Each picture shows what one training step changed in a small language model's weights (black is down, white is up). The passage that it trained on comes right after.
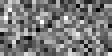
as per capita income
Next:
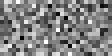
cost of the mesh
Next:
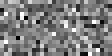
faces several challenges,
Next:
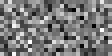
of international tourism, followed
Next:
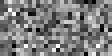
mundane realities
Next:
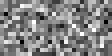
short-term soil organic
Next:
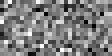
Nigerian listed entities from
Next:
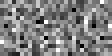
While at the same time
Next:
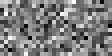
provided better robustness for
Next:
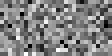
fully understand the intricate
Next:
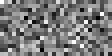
old. In contemporary sites
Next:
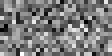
often underestimated
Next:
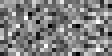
NA NA
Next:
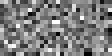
[c] Reference
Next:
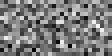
greatly expand the range
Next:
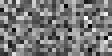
here were obtained from the
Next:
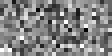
is showing the OD
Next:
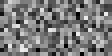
and SVM using
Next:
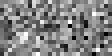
suitable delivery systems for drugs
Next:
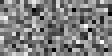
their fathers
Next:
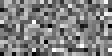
Hypothesis three proposed
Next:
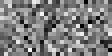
a single electricity market.
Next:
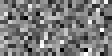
no damping under
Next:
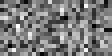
caring for,
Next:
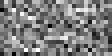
Electrolyte Management System
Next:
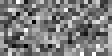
sequence of "The
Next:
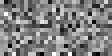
set themselves some viable
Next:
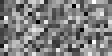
Appendix Table S1:
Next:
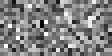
local devices - Data get
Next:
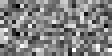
Public Comment Summary
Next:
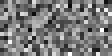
bath, and
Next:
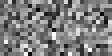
Indonesia establishes bilateral
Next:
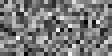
with structure of outgoing
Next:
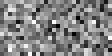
linear D.E.
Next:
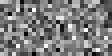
some) of the great
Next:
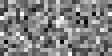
induration, the early
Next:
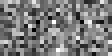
compared with the desired
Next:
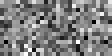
more than 100 million
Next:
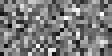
studies with ship models
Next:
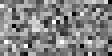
study because some state government
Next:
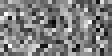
hURL and
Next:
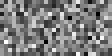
with synchronous message
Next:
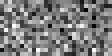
of offer for sale
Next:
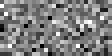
molecularly imprinted
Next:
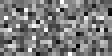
4 V) and at
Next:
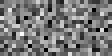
social, and cultural resources
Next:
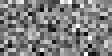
forming the methodological
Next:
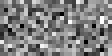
Three helix
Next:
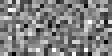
excited state stabilization on
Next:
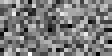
pertaining to
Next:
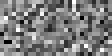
the length of the specimens
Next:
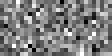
extract. After that,
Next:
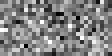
1 and Image 2
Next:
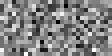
was found: a small
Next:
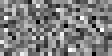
= 0$, but during
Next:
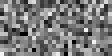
by CBIR may
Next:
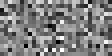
significant effect on the variable
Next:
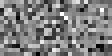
impact is heavily influenced
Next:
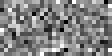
environmental impact when grown on
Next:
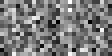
computing and software more computing
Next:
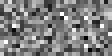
of collected seeds is carried
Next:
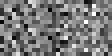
analysis of algorithms**;
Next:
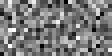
in training multiplications such
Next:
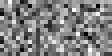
in English, express their
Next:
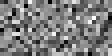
latest understanding of the
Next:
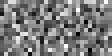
and employee motivation.
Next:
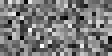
outbreak in
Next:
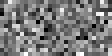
and is also much more
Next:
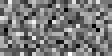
on his life and doing
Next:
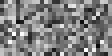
urban communities. rural tourism
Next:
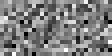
the end of the main
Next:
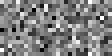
read this submission and
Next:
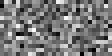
bar) relative to
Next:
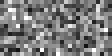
plaque and
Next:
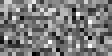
advice can play relative
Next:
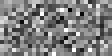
the cost of the institution
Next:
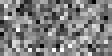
respectively. Table 3 shows
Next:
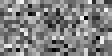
measure sodium, potassium,
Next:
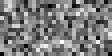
for shot noise
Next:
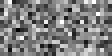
book," the Central Bank
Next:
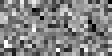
their efficacy was studied using
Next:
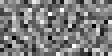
based on analysis of
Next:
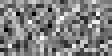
increase the risk of
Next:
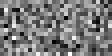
among Indian and Foreign
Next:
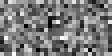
extensively studied and
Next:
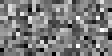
va sport
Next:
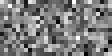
(in decreasing order
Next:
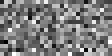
USA and his BSc
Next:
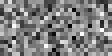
of the United Nations
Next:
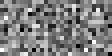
Please number each one
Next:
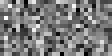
(c) close
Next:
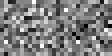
multidrug if the
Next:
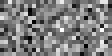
whole cornea.
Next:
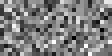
of the probabilistic
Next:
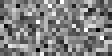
AstroML service
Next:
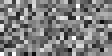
example of a philosophy
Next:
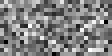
DA Critical
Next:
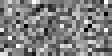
integrated categorization of the
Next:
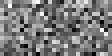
a traditional Paper used
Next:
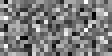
heard that her
